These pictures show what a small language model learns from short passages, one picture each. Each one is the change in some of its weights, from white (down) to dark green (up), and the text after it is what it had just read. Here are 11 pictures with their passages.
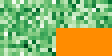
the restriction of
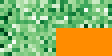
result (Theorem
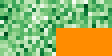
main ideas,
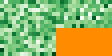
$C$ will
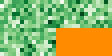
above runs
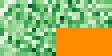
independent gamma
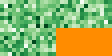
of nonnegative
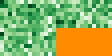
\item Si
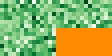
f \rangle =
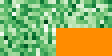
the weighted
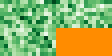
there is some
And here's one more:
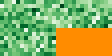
formulate a
